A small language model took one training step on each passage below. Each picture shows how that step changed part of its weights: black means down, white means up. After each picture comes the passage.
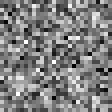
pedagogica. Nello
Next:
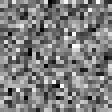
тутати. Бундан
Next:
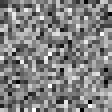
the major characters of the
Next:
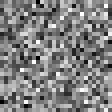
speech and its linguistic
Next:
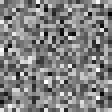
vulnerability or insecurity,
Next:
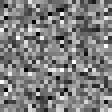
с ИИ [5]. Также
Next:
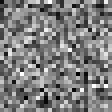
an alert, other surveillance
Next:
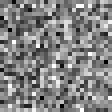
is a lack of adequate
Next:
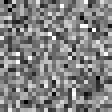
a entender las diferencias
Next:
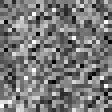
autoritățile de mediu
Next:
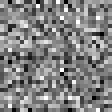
однастайності і в
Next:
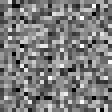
yoki bu xalqning
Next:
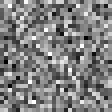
of IAP elements in
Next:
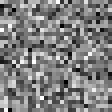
study was conducted in Akwa
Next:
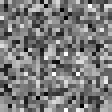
rapuh dengan kecemasan
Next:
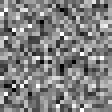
aprender; ellos
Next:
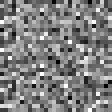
risklar, barqaror
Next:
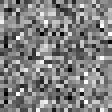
el presentado, se puede
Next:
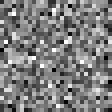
hayoti, ijtimoiy
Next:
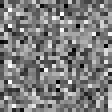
1870), the foundations of
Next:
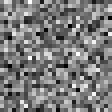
M. E. Poder e
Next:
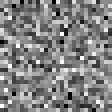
describing the proposed
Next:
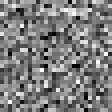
repetia no ambiente da
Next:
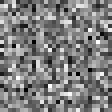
safety management systems.
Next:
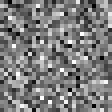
Hilary term «триместр
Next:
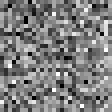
statements to be made about other
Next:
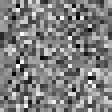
could be a speech,
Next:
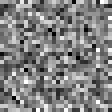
facilities. In this paper:
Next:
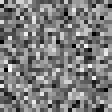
rot, leafhopper, and
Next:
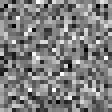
of intestinal barrier
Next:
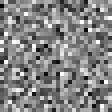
- a) cooperation between higher
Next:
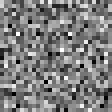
qilish. e) akustika
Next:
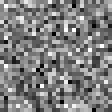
from clothing and textiles.
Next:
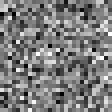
Greek; however, in
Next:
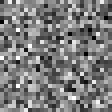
надати рекомендації з
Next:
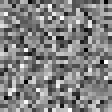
игрой тембровых
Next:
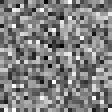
employment has to gradually transform
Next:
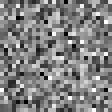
Gry Agnete
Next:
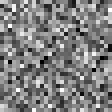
design investigates the growth and
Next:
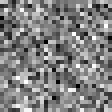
and the legacy and development of social
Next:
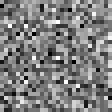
rate of 1.0 mL/min
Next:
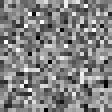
Так, багаторічними
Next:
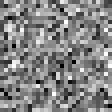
the creation of a circular
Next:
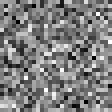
also a considerable G_{II} part.
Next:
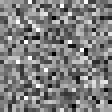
However, eosinophil
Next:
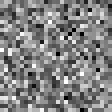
any classical Structure, in no
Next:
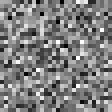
German Workers Party,
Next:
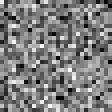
destanları içinde
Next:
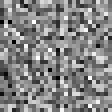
in Action- Fluctuation
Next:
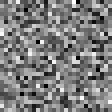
os percursos que deverão ser
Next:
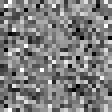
the promising directions in
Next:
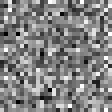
corrupt. Second, the
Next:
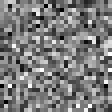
учет и наблюдения
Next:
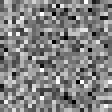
A teleoperation interface is
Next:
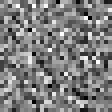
jarayonlarida paxta
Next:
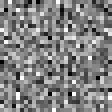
de gestion du temps comme
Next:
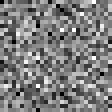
el que se encontraron
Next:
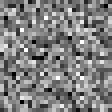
soliqlar, Mahalliy
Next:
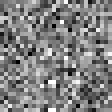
multiple dimensions of
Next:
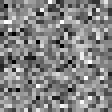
виступають як
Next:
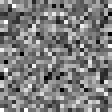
test and specimen shape.
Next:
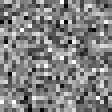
несколько дней или
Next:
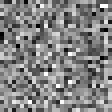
conservación y acceso a la
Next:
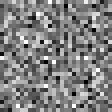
IV ANEXOS Enlaces
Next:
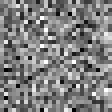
возникает только из
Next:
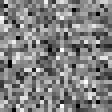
Moment Correlation Yaw
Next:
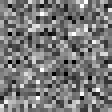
Benjamin et al.
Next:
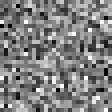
redondeado. El
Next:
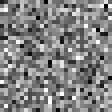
зменшення або зникнення
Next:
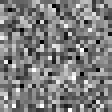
methodologies have been proposed such as
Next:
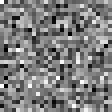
have always interacted with nature
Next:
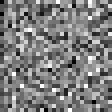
Goytacazes (2011 –
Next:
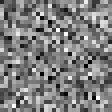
nos PLS. Autores como
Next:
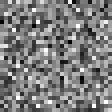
лактазы, а не её
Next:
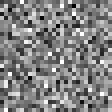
Moreover than not a compromise is
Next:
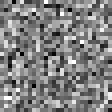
model is created using the FEM,
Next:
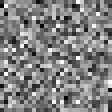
solvency ratios. If there
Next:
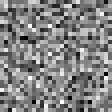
erroneously recorded the
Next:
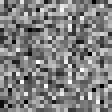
и в раскрытии результатов
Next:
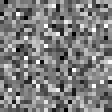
and verified the low DNA
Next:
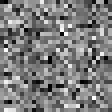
посредством вопросов и
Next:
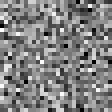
sila gina testing ana
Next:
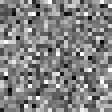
Influențe externe.
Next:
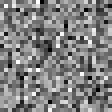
In the north-eastern part
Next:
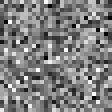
Communications Magazine 56
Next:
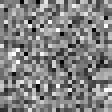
the Russian dialects of the
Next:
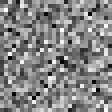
in. We then compare the
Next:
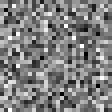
resultados diferentes entre as
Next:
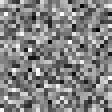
kerja sebesar
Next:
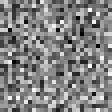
presenting in front of the class, the
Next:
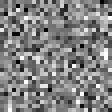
elections, periodicity of
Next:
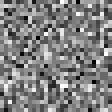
This finding contradicts the
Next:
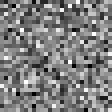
Ключевые слова:
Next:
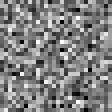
darslarining tiplari va
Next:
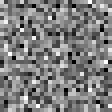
I - \Delta M_m,
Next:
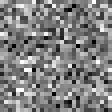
nazar, barcha
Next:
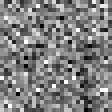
стороны водоносного
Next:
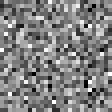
were provided with detailed information
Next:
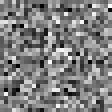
into three groups: 1.
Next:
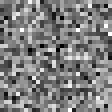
and interns at Government
